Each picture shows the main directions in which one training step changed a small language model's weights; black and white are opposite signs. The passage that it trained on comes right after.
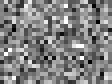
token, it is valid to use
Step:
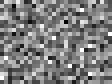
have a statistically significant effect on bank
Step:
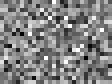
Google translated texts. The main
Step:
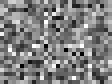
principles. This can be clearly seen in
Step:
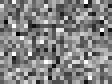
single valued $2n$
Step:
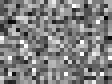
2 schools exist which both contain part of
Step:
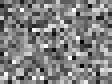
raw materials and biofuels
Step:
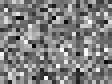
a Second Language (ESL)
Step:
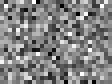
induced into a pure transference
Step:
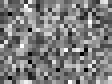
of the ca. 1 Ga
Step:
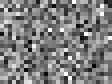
the human population of District
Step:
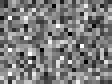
Φ is a function of the
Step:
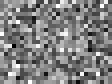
cell line. CA and JBF
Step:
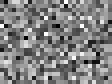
for PV systems in semi-arid
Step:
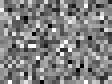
On the basis of antimicrobial
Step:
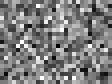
Fiscal Responsibility Act of
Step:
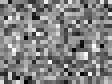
abroad experiences. By creating new
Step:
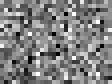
the spectrum to the near infrared
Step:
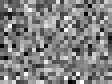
of the groups consisted of international students,
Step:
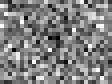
Efforts made by the universities management
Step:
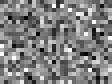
\cup H$ and is
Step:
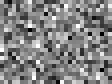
are key predictors of language development;
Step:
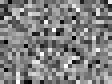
(GO) sheets,
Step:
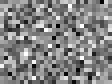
intermediary cells have the potential to
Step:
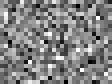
approaches for vaccine development, focusing
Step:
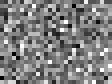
statistics and studies mentioned in Article
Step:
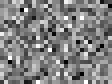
drawing) Fig. 13. Design
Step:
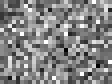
of Branches at 4
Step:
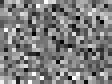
were having over weight. Among girls out
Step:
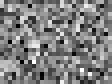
Database, were used for data
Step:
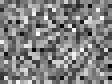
Although the disjunction is still made
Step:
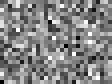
In this volume, you will find out
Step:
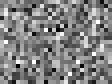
research about the concept, content and
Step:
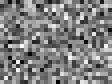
who are ready to face the challenges
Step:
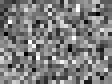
disparate data points [3]. For
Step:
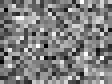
a negative predictor of job productivity.
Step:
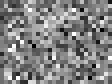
of the Brazilian
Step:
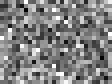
reveal that these improvements eliminated issues with
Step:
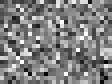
polarographic reduction of Thorium and
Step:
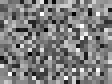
final product addresses the questions to be
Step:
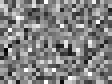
out the incorrect values and
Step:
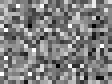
in device performance caused by the
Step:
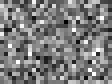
problem between both matrix cameras.
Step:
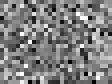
participate in a health systems governance learning
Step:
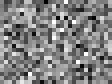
compared to the control group. On the
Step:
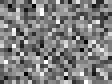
use and there is little evidence or guidelines
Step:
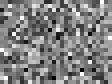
This practical application is a necessary, as
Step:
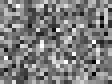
in all sectors balances the supply and
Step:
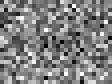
a 3D printer system for energy
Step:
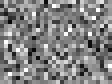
farms. Keywords: network
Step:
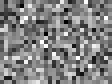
executed, control processes aim to limit
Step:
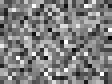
research ethics that recognizes research ethics as
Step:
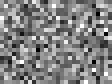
tri-modal and 41%
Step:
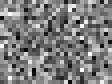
place, and significant variations in diagnosis of
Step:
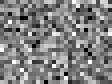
- It is too expensive - I
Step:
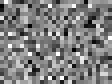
Article: Mrs. T.
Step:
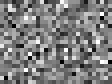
all aspects of people's lives, such
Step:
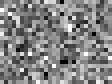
monthly scale. Data are collected as
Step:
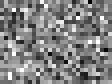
tailor pressed one suit in
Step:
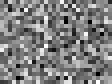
multiple hormones provide much finer
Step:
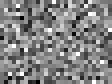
theories that are even more
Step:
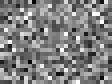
$h_x: X \times
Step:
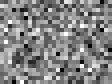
Key words: kala pathar
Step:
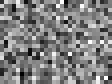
have structural capital efficiency achievements below the
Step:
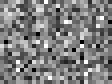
low concentrations as filler in UF
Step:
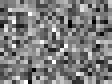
indicators as independent variables to obtain
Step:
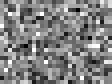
rebalanced weights set; end end
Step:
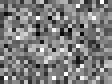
response to scarcity of nutritive
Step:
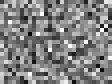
pale yellow crystalline solid
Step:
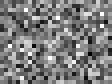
system senses the panel's voltage and
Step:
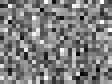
banned corporal punishment
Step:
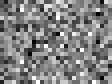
occurrence in elderly people, sometimes being part
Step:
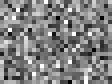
safe from being kidnapped.
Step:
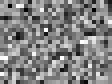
battle, humanity needs
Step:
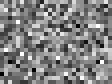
external providers (Kamara and
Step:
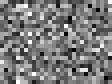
Campus Private Bag
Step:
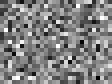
peritonitis index was a very useful
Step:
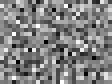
become fully immersed in the digital
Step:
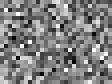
the area of [5], but
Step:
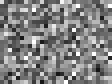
initiative aims to mobilize USD
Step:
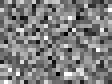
While, initially, it appeared that
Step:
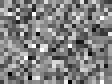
difference between the academic performance of students exposed
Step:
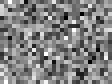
students' own problems, improving
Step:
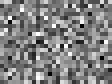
OF INTEREST
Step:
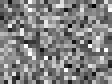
of PMI is one of the most
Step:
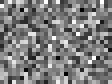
when occurrences of a pattern,
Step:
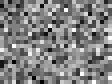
action as a part of selfish
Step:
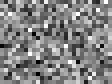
looked in a micro-level.
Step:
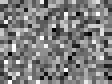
"Role of Private Sector
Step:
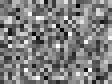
pre-configured bits
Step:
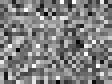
and adaptable machines. However,
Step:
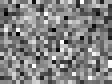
at both temperatures tended to be
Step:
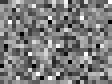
Safe movement Arrange steps
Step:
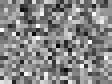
less than one, suggesting low genetic exchange
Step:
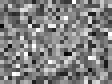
habitats created and maintained by
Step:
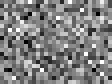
Credit Default Swap based
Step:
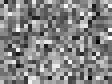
forward in the use of sensor networks in
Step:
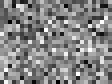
Liquid Samples for AAS
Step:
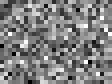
(Short text answer so that respondents
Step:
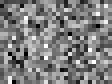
isolate the total DNA of the
